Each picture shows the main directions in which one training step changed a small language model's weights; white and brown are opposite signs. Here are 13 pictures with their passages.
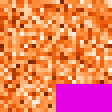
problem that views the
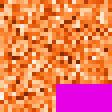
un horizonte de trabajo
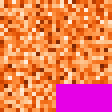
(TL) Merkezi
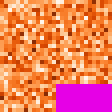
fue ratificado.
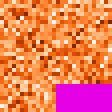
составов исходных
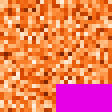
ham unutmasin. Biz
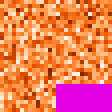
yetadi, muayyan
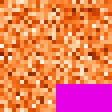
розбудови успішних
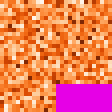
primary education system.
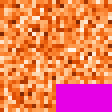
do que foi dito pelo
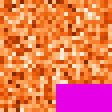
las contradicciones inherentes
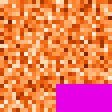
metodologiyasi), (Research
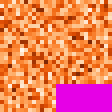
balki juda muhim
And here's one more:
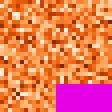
штук на человека
